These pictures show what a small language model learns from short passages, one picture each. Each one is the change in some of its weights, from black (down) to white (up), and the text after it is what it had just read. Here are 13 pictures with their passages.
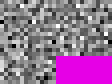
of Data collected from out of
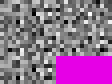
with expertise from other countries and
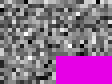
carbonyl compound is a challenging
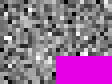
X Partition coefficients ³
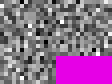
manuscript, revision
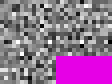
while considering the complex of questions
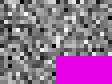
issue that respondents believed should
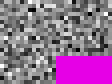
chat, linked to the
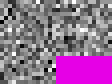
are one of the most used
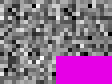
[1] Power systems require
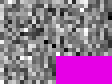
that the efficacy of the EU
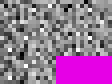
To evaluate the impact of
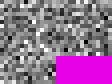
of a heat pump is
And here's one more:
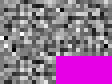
processing software development system of its
